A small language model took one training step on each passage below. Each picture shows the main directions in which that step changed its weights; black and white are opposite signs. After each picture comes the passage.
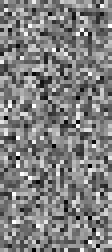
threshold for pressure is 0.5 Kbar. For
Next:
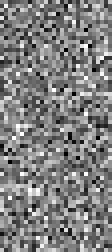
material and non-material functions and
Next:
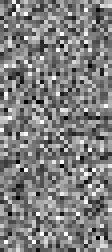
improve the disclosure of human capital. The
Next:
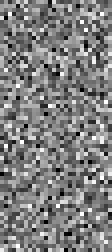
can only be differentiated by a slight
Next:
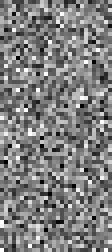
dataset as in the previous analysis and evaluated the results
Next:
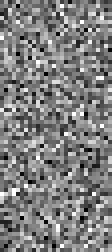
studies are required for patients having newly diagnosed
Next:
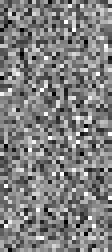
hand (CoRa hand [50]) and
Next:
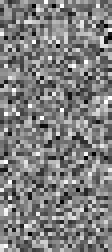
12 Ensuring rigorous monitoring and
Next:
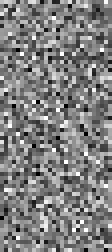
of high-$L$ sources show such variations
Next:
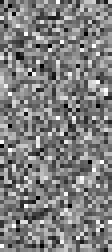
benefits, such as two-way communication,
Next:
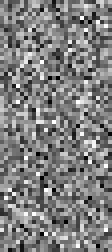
giving the same Schwarzschild
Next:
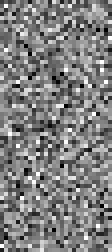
of fishing mortality over natural
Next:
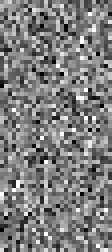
along the line of sight. For sources at
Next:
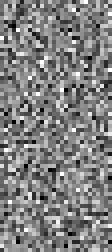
UC, UP, UCC,
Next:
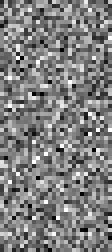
studying or improving qualifications and
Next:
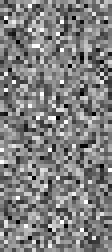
upper limit is adopted to investigate a galaxy
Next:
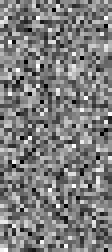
property, proactively monitors and
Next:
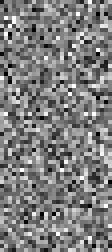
H_1 \rightarrow H_2$ is a
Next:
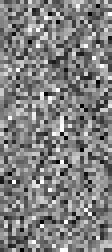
but also to make quantitative calculations. For that
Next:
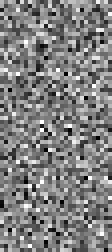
onto plastic for a transparent and
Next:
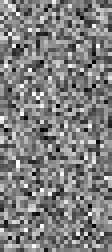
the distinctions between American and
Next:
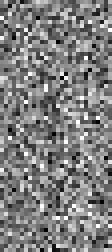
project or refer other projects and builders for
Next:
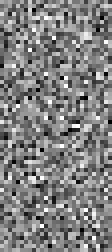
surface with increasing Re-number (10
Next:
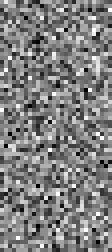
Yukawa intraction, the $\Delta
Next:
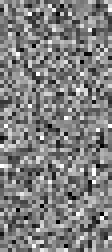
eye In normal healthy eye, the
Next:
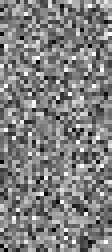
for this study is available on request. For further
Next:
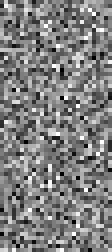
and Gonsalves, A.J. and
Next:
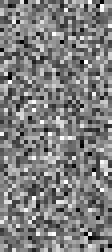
The maximum optical binding force as a function of
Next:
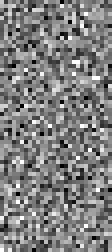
time translation. (ii) The vertical part
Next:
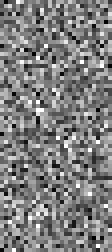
note that the Riemann curvature
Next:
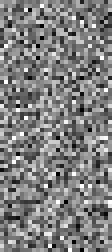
equal to 1.) We have proved the
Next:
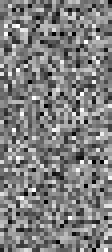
with components $\ze = (\ze^1 \,,
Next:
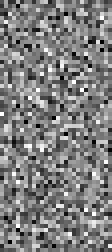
are numerous international research initiatives and
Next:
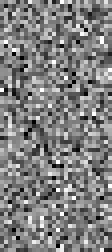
of the wave packet be equal to
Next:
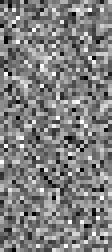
\rangle - \sigma$ curve can be obtained.
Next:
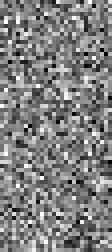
¹The translation of the Latin
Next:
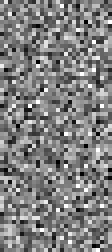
that is not more acidic and not more basic
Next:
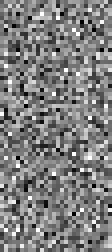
communication” . Most artificial languages
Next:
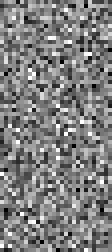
bacteria demonstrated by mutual transfer of
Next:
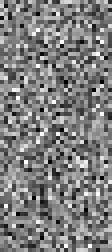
and contribute to better insight into the differential
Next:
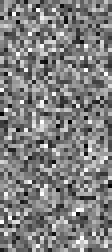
studied region differs from the theoretical results, we found
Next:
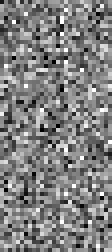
& \\ \hline No augmentation &
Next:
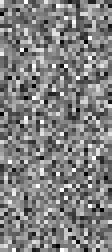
(light green to dark green). The dashed line
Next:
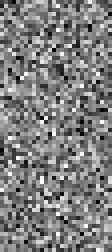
to register, discover and
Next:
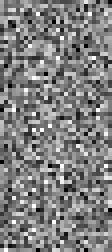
min, after which 0.5 mL of
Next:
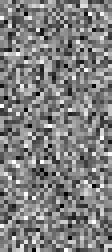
applied different referencing styles, which
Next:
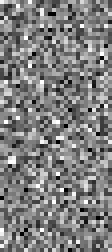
opposition to congestion pricing schemes
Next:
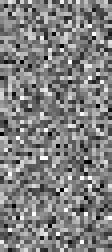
of a current customer*. It indicates that
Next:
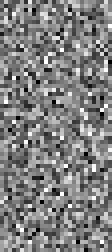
field at the two charges. The model is also
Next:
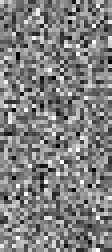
0.1). They estimate that the pattern speed is
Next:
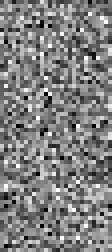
validation on the threshold parameter for computing the
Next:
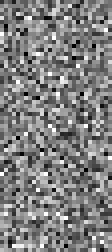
agricultural imports from outside the
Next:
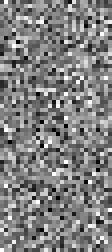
the implemented optimal design in a test setup is
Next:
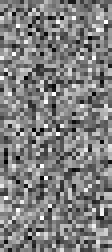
overall target for reduction of the resource solid
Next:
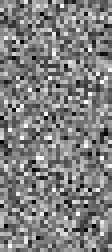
computed for ion traps and magnetic traps.
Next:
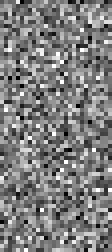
al.* [6] presented a modified robust algorithm
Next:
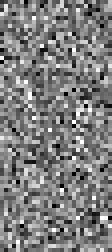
(from August 2016 to August
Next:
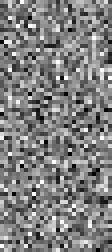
biopsy was available for all 240.
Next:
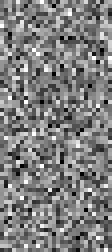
v krainakh Yevropy ta
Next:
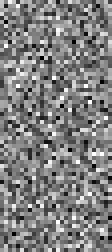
transformation concerning efficient materials and technologies in
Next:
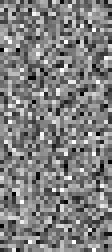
of the model without delving into detailed equations. There
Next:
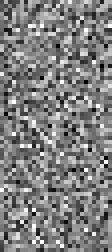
finite width. At this point the perturbations on scales
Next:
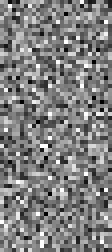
picked spins from the simulated
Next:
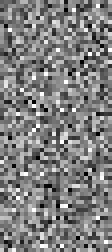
1.2 and Scenario 1.3
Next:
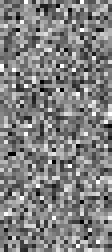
/ MockLito / Pdiffy
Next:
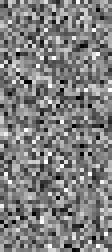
these checks are abstracted into
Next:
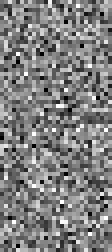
is puzzling. The reduced fluxes are
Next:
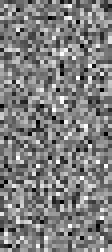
reactions of producing carbon-chain species.
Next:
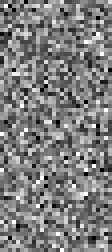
by M/s British Drug
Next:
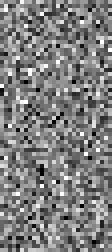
their selections when relatively limited set of options
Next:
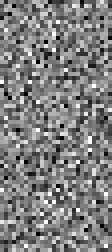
treated as divinity;
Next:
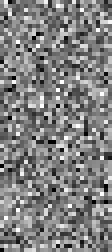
is important to distinguish the countries where
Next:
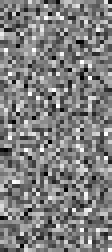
production chain, and where a lot of food
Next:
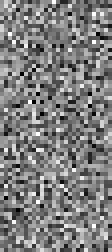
the scaling of the entanglement entropy which
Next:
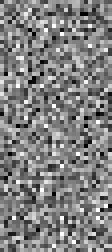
(GPA) scheme for different users in
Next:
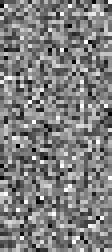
forming contacts with surrounding
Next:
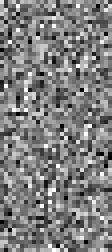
tools and depth camera-based systems
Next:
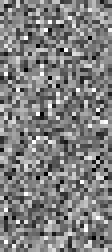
claim about separability: they are exactly
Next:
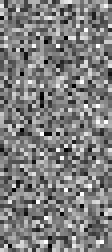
condensation and the limit of an
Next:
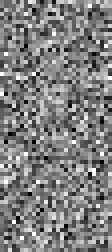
for weak enough interaction between the bosons.
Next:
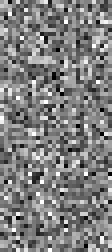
is used to describe concepts and their relations in
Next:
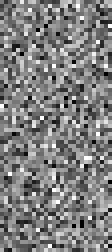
a detailed quantum calculation is needed for this. Using
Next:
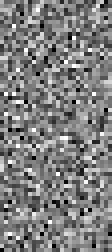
BH spin. This property could be considered in
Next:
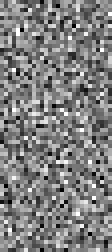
to carry out a multi-particle approach,
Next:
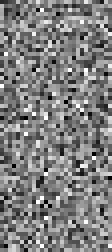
affected subgraphs and the average
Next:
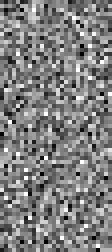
Note that the spectrum declines as
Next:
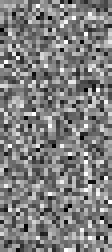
derived four newly schemes which are combined in
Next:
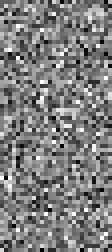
of stable counterdirected sloshing
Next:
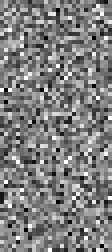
being practiced in the form of Asana
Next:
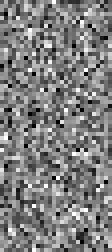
space, with each Lyapunov exponent
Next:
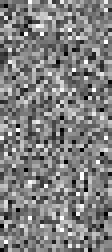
energy landscape is given in Fig.2.
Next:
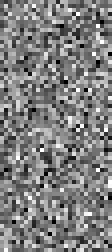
a full quantum network with each transmitter operating
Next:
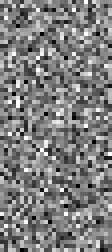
UPMC Univ Paris 06,
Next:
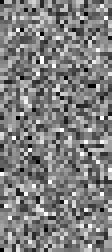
beam line at the European Synchrotron
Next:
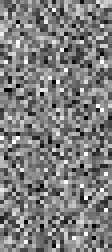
we show that all these amplitudes in various models
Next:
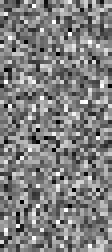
station using novel GVCR control algorithm
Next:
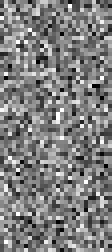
in stator-winding of induction
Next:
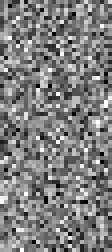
\right]$ is mathematical expectation.
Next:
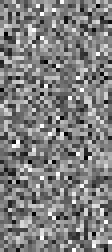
makes a relatively significant and negative contribution to the
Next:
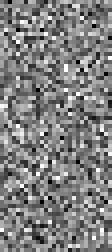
so that the effect of variations in the input parameters
